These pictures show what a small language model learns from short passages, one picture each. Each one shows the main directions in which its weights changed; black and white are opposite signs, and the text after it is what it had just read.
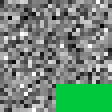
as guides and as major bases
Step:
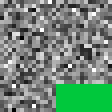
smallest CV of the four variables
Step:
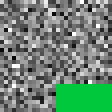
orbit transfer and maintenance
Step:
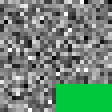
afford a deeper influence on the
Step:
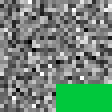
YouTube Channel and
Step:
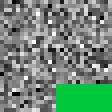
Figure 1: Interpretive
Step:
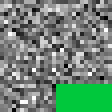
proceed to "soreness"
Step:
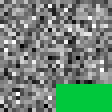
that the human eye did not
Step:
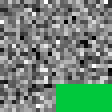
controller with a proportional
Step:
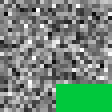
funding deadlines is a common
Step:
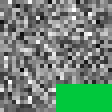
pre-existing health conditions.
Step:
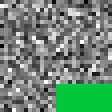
and configurable hybrid
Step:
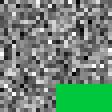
Group and European Journal of
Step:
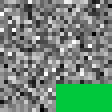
impact of extreme cases in order to
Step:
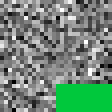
smoothing, enhancement,
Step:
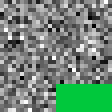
results indicated that of the 167
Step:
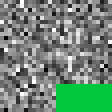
Two tests were conducted on this
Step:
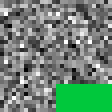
regime, both legal
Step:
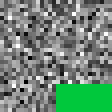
initiative resulted in the development of
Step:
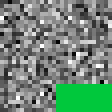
also involved in guiding major
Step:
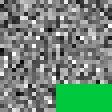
reliable and longer lasting
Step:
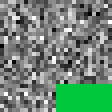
which collectively could create a
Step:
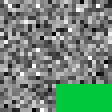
of the media operates in a
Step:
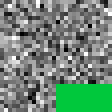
to tissue culture media or
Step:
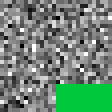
world, particularly in developing countries
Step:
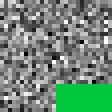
/ Blurring of
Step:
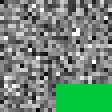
College of Applied
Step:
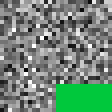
taxes by the emperor.
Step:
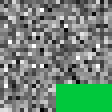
Swelling was seen in the
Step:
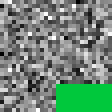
Notably, given the significant
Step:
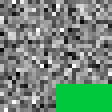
writing skills is considered. The
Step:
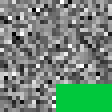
turn different streaky
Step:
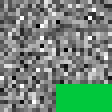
Inamadar MD,
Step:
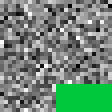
output of the system is a function not
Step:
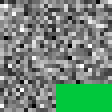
a direction, and therefore
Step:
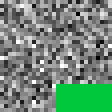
be analyzed by a computer.
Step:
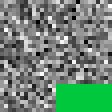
provision of industrial
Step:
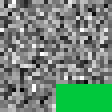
Elevated Plus Maze
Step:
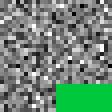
to the harsh deployment
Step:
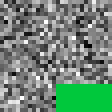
replacing the vectors of
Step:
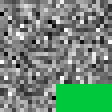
efficient access to learning materials. To
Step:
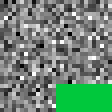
(Padarian et al.,
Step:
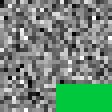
trip. Through research results, this
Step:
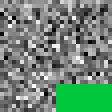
connectivity is not increased). As we
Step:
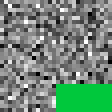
of cancer, there could be a
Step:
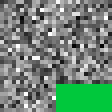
movement during the cardiac
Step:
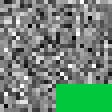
leptin acts on
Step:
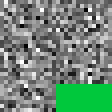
control of the automobile).
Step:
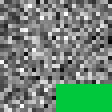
with only 26.7% showing
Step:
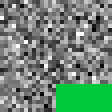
reputation-based trading is
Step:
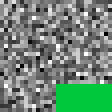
Euclidean distance of each
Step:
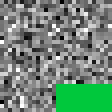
content (educational materials
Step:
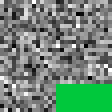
elderly within this age
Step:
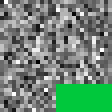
the stacking of facies associations
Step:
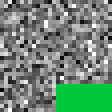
of context related questions, questions
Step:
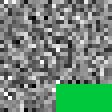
water as well as its proximity
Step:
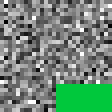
As in the case of battery
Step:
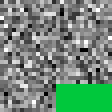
profile of ammonium,
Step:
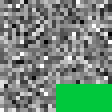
theory. It begins with the
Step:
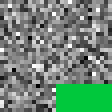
a hydroxyl group would be
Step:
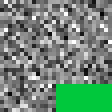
and a pre-heater. A proper
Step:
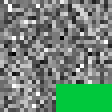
to the solution of the equations of
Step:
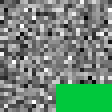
Traffic Violation
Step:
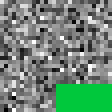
a, z > l \quad
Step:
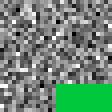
group is interchanged by functional
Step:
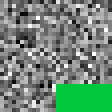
be allocated to a
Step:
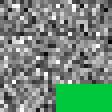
the Capacity Spectrum
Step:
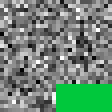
on *The Danger of a
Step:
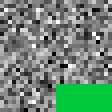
functions. In addition, our results
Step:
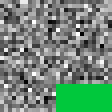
Energy, and developed by the National
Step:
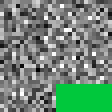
for engineering applications.
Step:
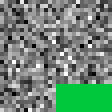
the European Business School,
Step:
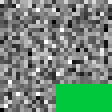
only influences seismic and
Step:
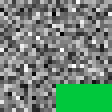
own cache. 9:
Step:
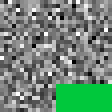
receiver dissipates energy to
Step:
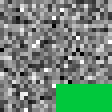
research data platform, and a
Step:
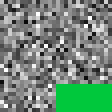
of awareness of the return
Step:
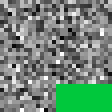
philosophical or
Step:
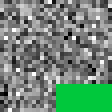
material that would not immediately
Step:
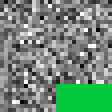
can lead to the development of fetal
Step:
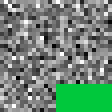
of organic matter was increased except
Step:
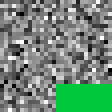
she is engaged in various activities
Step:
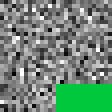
squares using different parameters for the
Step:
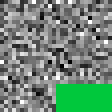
per animal by the absolute
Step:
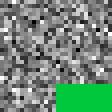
value would not be covered by
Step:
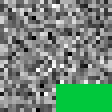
the optimal shielding mechanism.
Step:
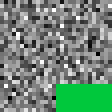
States, ³ Department
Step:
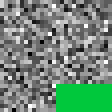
each other a solution does exist. The
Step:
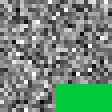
data is to be analyzed or to
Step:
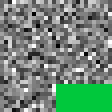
(although there is a
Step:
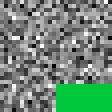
often diagnosed too
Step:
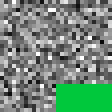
processor' speed of 2
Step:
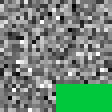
adopt the methods and recommendations
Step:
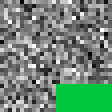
concentrations. Providing the
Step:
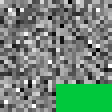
acceptability in online instruction
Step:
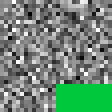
its modern support line based on
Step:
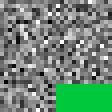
performance and provide insights for educators and
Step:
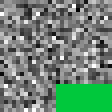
integrates low-level data with
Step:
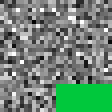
concepts to resolve the problem
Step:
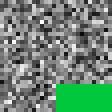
use of antiresorptive
